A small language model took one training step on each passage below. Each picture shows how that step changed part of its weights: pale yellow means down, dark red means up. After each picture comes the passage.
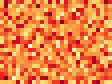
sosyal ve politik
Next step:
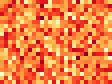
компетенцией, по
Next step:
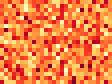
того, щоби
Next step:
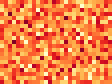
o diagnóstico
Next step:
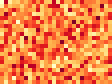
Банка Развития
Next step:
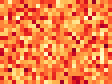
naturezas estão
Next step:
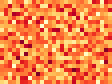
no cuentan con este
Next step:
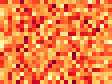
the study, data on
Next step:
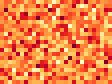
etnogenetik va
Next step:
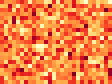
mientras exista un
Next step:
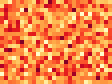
полученные методом
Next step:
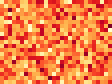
Вине Ж.П.,
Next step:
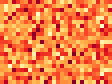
normal yaitu
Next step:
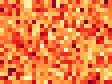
базу определение
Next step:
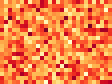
technique de dorure
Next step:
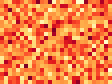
науці та освіті:
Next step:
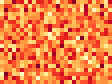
привести до такої
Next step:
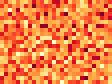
in the principles of
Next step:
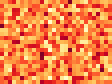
تنها کسانی
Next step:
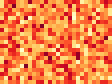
деца со моторни
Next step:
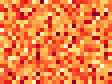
banali, autori e
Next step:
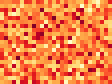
- Mr. Martyr
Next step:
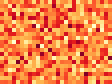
you should
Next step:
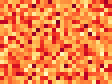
were performed and the
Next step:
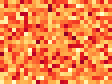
abordada qualitativa na
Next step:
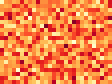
constateren. A IV
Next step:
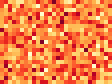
Wentworth Press
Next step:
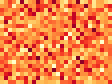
WITHIN THE
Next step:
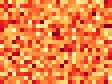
en Francisco de
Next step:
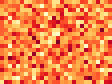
het licht van alle
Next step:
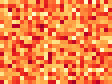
a celor care
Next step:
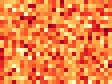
to agricultural
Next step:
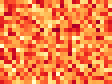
az elektromos
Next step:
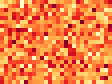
orqali filtratsiya
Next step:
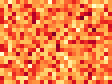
lésion pour les femmes
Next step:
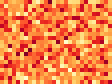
și improvizatia
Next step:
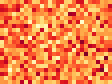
himoya qilish
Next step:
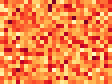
Relacionadas con la
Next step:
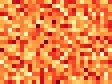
Aktualität der
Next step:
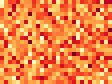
na Université Rennes
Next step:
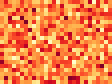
valor de metodologías
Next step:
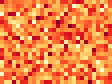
vista que alguns
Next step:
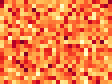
yaitu jika pesan
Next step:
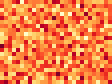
ilk bora XVII
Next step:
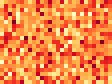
хотя Коптев
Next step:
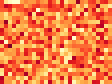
language learning*.
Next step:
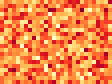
yo'naltirilgan keng
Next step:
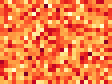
things on the Foto
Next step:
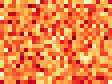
los mercados, a las
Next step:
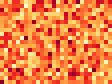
силу, до того ж
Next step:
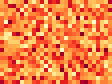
pela resposta militar
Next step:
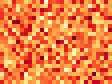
ministram aulas
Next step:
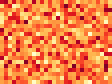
Santo Tomás que
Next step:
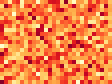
k diskusii o
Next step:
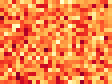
toifasiga kiradi
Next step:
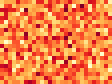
изучения проблем
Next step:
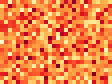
aks ettirish rivojlanadi.
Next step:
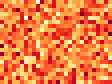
Найбільш значні
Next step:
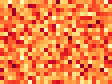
practitioners for at
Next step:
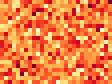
horizontes para um
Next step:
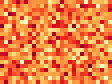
toqligi yoki juft
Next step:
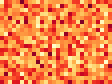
exportadores de
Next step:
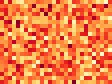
A. Efficient
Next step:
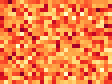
illustrative alla carta
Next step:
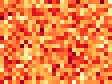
de domeinen
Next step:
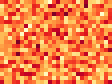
a vibraciones de
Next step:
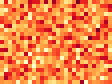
of bibliography
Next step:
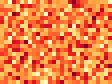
de la rotundidad y
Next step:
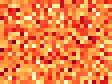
e pós-parto
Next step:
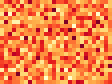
їх діяльності та
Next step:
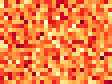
Vargas Llosa
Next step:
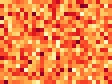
yang maksimal.
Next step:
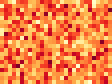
учитывалась с
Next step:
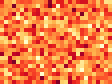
de pesquisa Quanto
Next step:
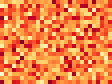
prirodzené a
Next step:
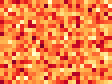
standart ustunlarga
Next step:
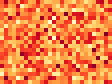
segunda campanha e
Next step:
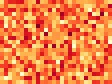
Выготским и
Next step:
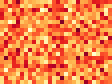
целесооб- разно
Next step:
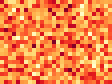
Kuala Kecamatan
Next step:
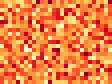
performed within the
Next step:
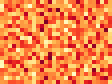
alohida o'rin
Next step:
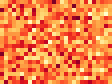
is zeer zeker het
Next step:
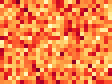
lengkap karena
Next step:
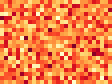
балки бутун
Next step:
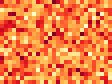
pidana diwajibkan
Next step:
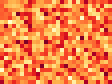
катта ёғ
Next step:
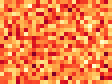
alohida e'tibor
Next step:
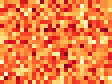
eólica, merece
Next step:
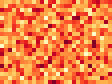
a discussão e
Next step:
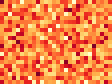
qui ne dédaignent pas des
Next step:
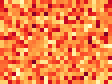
científica por
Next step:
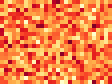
Bidang Kesehatan
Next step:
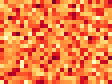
esses militares
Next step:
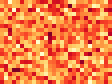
igualmente importante es el
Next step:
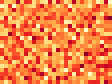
estudiantes de la carrera
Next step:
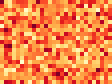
disorders journal.*
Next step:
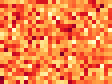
lijst van de in
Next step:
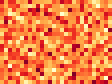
роботи тривав
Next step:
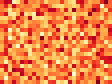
urbanização, com
